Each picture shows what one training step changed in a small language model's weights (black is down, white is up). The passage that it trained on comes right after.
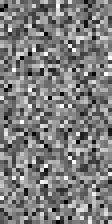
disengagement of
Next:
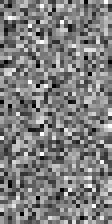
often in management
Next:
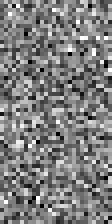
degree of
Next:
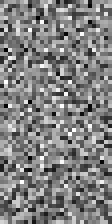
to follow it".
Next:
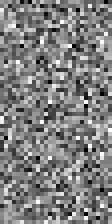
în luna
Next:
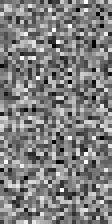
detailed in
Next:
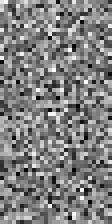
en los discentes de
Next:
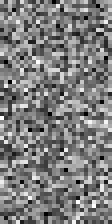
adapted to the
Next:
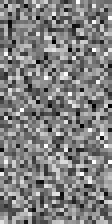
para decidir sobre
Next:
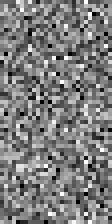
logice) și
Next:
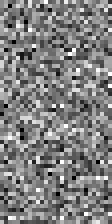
this deliverable
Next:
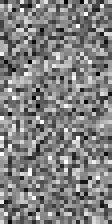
reja qilib
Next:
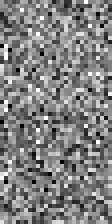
від давання
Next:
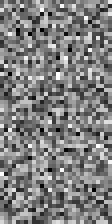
Future of
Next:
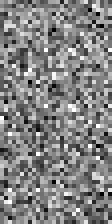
che operano
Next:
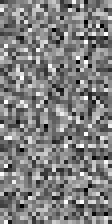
intervalle de 8
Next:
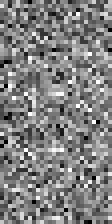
the present study, we
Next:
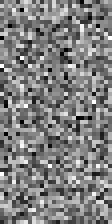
arranca de
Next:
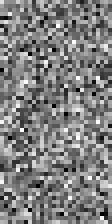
fait important. 1
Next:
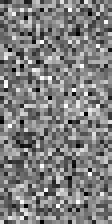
volume elements
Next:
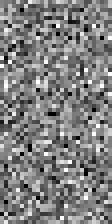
first Semester
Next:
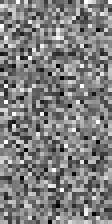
case, documentary
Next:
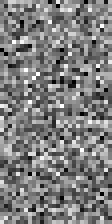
body image
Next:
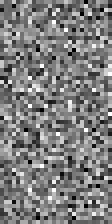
principles of
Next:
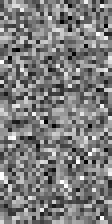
the natural
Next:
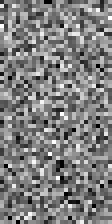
regarding the
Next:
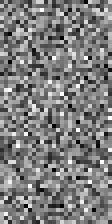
and models, but
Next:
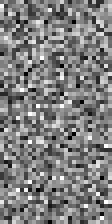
The data obtained
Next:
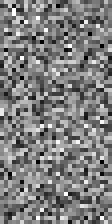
of the results shown
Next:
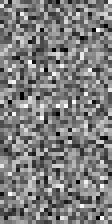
the financial
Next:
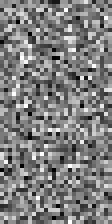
in Medicine
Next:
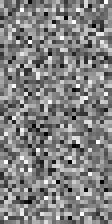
that DIASes
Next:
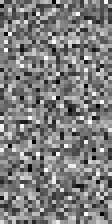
y su utilidad en
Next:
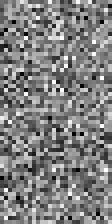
one, яка
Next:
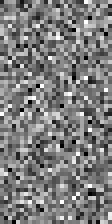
technologies are not
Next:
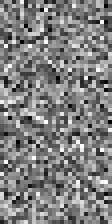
all help to
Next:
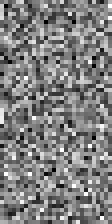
The analytical method
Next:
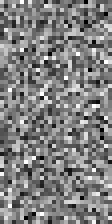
compiled the
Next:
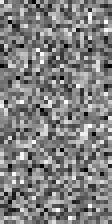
interpretative and
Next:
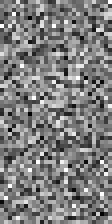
of the Western
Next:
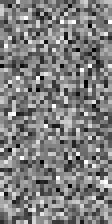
sieht die
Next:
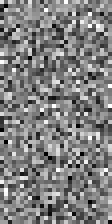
present study has been
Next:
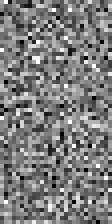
al bosque de
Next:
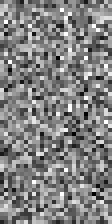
qismi –
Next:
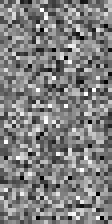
their preparation.
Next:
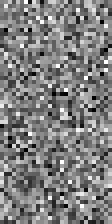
Thus, the main
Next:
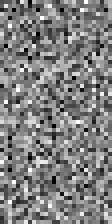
een grote
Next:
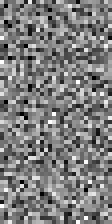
reduce the
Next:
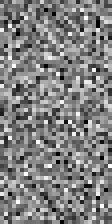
e servem à
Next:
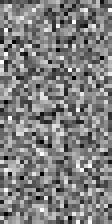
The approach here is
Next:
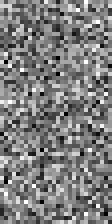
end if $k
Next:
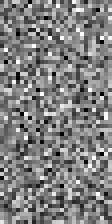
from helium to
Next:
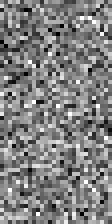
en la compra la
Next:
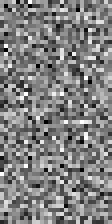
approach, child,
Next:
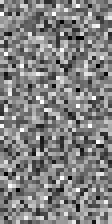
que aborden
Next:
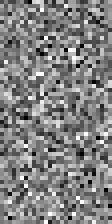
techniques and a
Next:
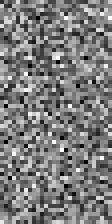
that address
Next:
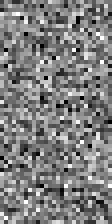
surplus can be
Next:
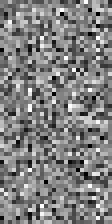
% bolo
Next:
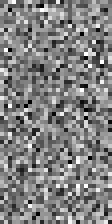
mga ito,
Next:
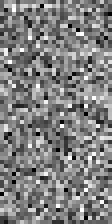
9. Ratio
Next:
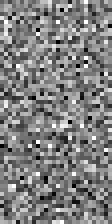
had fenced
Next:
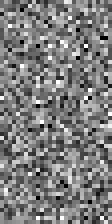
of the latent
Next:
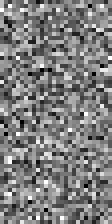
of the sorting
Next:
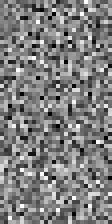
the Control group
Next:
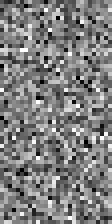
do dzieł
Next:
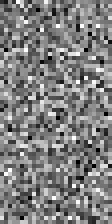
changes in
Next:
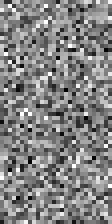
After this,
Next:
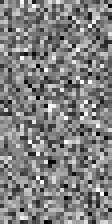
mm; Va
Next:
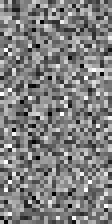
structure, flow
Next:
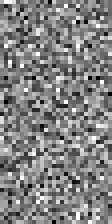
robot is a
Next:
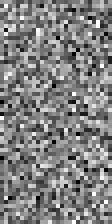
among many
